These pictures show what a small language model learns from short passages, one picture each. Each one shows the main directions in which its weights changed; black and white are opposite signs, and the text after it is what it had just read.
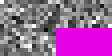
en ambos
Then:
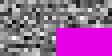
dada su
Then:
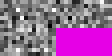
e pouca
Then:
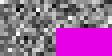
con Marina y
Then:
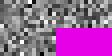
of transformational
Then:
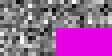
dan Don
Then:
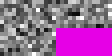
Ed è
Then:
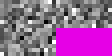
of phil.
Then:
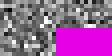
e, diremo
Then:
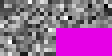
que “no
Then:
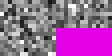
это не
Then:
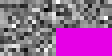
to examine
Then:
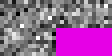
che ospita
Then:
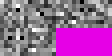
trabalho de
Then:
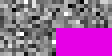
У своїх
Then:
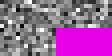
em momentos
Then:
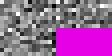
o efeito
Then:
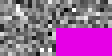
. The
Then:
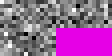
con un peso
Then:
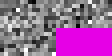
ta'lim –
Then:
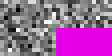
UDE of
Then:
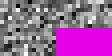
omillar bilan
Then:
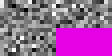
mais importantes.
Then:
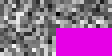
and reserve
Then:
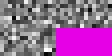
mos kelishi
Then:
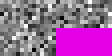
вины не
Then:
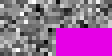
resultados más
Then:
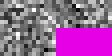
El objeto
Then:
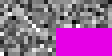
ir en
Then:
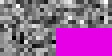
a partir do
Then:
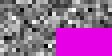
in modern
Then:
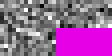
jurnal №
